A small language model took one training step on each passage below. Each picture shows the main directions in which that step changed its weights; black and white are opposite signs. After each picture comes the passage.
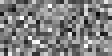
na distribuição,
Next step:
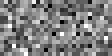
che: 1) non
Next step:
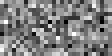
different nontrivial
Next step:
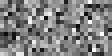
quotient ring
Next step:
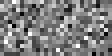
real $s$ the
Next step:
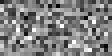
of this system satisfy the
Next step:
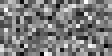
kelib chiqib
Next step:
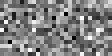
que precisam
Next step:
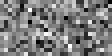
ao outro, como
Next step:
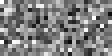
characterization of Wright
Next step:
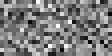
толстые и
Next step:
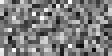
the sense that if there
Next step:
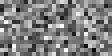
geometry; if one
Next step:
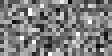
in the solid
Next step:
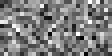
these designs are
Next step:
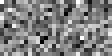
total complex} is the
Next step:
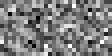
presente artigo
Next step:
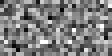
homomorphism of finite length
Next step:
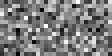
la clase
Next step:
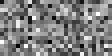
primitive matrices
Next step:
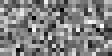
и физических
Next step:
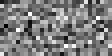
Ibn Sino
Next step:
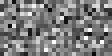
large $x$ and
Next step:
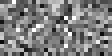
have the following two
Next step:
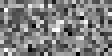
ей может
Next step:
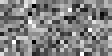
ver o mundo
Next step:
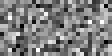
example can easily
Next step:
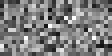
have $$\sqrt{\hat
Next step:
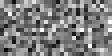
The finite-dimensional
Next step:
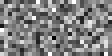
5% крови
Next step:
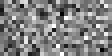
using Sum of
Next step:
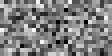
б) γ
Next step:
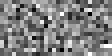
development of a
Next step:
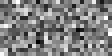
- baliq va
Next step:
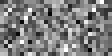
paz en los
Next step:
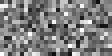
and $g \sim
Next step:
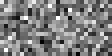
structure induced by that
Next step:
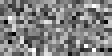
regiões, e,
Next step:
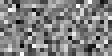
a phase shift
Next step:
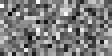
constant $M\ge
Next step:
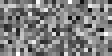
Він був
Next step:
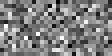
$$ \smallskip We
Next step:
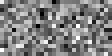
it follows the condition,
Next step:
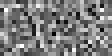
его формы
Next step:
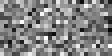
is nonempty for
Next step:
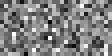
compreendem os
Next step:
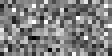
that every $S
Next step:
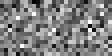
as $\ep\to
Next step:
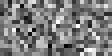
form was already
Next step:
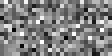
e no tratamento
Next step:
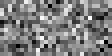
chaves e
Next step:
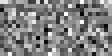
of $\Phi$. On
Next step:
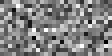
a sequence of points
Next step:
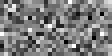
confirm the
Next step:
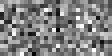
if $n$ is
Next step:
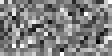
orthogonal expansion
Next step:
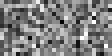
задачи для
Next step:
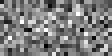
garde les
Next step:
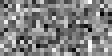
reader to
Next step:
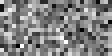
elements in $B$
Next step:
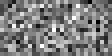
present, so the initial
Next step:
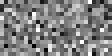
up to isomorphic arc
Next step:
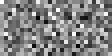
of pullback
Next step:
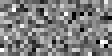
be done in
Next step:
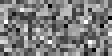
genera of the components
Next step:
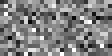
que es en el
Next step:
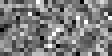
на цьому
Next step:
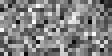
to preserve the
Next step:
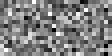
The first one, and
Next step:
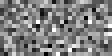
In what follows, we
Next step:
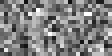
in two spatial
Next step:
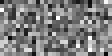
of operations. As
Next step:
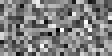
obtained using consistent
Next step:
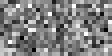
Let $\sigma$ be
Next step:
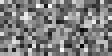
importance of uniform
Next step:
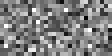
M., Modified
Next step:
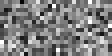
this is not true for
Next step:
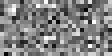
exists for finding a
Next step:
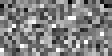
that we expect the
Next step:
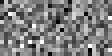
nested algorithm for
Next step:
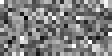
que esta obteve
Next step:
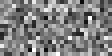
marketing and
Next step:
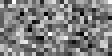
demonstrate the
